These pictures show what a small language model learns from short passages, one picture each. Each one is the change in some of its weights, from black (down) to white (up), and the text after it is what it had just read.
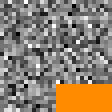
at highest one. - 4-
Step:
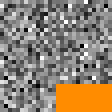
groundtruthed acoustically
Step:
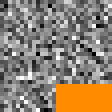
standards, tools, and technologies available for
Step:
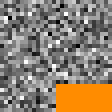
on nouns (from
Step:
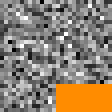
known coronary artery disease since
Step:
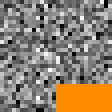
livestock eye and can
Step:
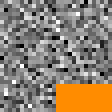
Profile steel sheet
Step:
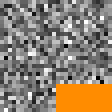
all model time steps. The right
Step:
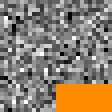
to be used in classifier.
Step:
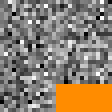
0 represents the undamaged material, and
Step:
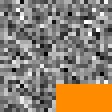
tertiary care hospital in
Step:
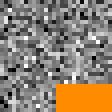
about the origin, continuity and
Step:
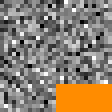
questions were tailored to the groups
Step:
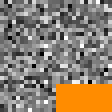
emotion in driving. In this
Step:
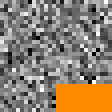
demonstrates that is the case, government should
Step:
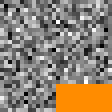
clinical markers), which is different still from
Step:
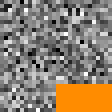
ecotourism has several benefits, including
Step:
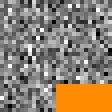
communicative competence, provided that learners take
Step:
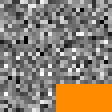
*Windsor, Donald
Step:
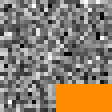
University of Economics and
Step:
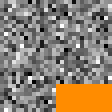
must assess environmental, technological, and
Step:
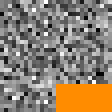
dose each of intramuscular
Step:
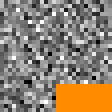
can be developed. One such system is the
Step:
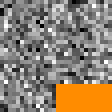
so $d(t)$ remains
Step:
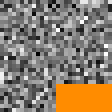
tradition of offering asylum to
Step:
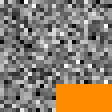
robotic platform”, June 2023
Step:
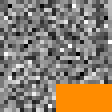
of low impact tourism that takes
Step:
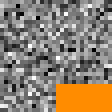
1) Parameters Settings
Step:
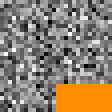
2016, a cohort with similar characteristics
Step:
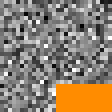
burdensomeness and decreased
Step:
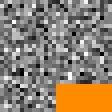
whose diameter ranged between 20
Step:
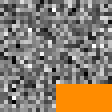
diversity in your institution - raise awareness and
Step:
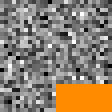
between 35- and 40-mm
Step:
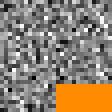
oscillation over the uniform
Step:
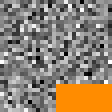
established in less than 1 ms with
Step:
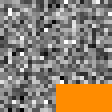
trade-offs, and diet change.
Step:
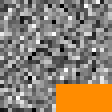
instructor needs to consider at least three
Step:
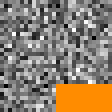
innovation, found that 86% of students
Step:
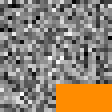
catheter method has demonstrated a
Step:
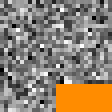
and empower in the treatment of
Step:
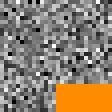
Base of the Taquaral
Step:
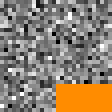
the best years of my life! Not
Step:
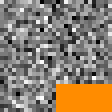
into a military-political
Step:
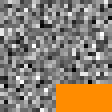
relevant effects of delamination growth are given
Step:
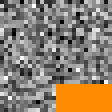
rheumatoid arthritis
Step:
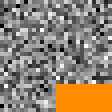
that oft cited statistics, while
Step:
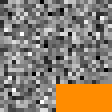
metals. The metals can be
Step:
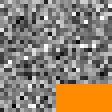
or even from the UNICORE
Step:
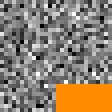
authors read and approved the final
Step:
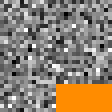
concentrations of 4 different auxin
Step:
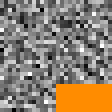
a weaker innovation ecosystem. At the national
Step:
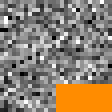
to deal with noisy data.
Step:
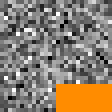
of production, exports employment. The
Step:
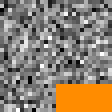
a man, a human being that is human
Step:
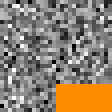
pre-operatively and 6 months
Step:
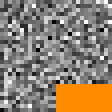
women in decision making process Lead contributor
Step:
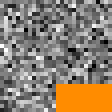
to recover nutrients from food industry
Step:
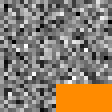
collection of land revenue. Here
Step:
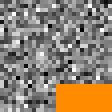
white horizontal scale is
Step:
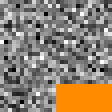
buenas prácticas
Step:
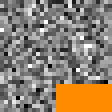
Armenian people. In
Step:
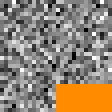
show an interest in sharing their
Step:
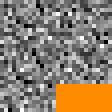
their productivity. The broad objective of this
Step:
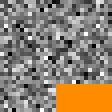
as structural priorities, not merely
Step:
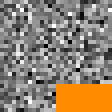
with different statistics for the forward and
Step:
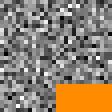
Nepali folktales
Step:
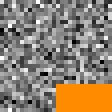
species' single, unpaired
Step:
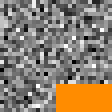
the morphology and epigenetic
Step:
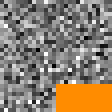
ion transport. The SEI
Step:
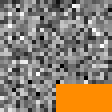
the VR and Lego groups in
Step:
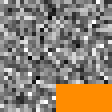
Phillips carried out an
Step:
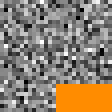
vaporizer E-1 and
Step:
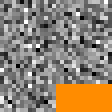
failure indeed occurred in the same
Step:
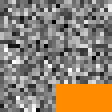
conducive to increasing employees' value and
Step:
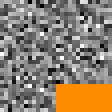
and focusing on the informational needs of
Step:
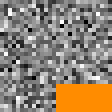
the glass transition temperature will nonlinear
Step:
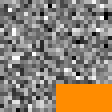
best model and was used to forecast
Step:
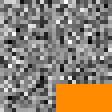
This study concerns the following parameters of the
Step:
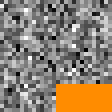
colorectal cancer (CRC)
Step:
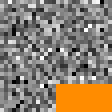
(compound IV): From
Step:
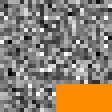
change from sol-gel in response to
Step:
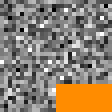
relevant examples are the Million Song
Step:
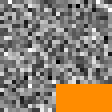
(Table 2). The causal organism
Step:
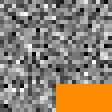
may have a daily range of several
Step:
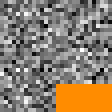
between biodiversity and culture and exploring the
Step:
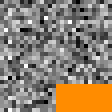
substrates received two and 332 three
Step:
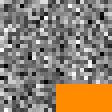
8 if it is a member of L
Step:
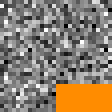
grasp this concept is through
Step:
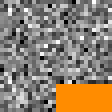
inputs and technologies is increased. These types
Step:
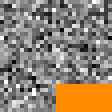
\quad (2)$$ The values of
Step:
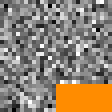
sell fast for full value. According
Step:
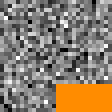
of examination's particulars such as the
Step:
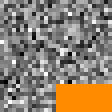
questionnaire. At the beginning response
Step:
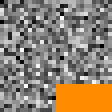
together, exchange information and coordinate
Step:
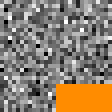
type 2 diabetes: systematic
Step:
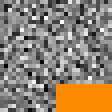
average amount of water lost by
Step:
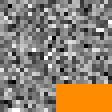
of the prevailing batch.
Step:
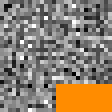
t-test was also applied to measure
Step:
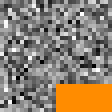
the real incidence is much less than
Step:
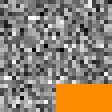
the body called the mantle. In
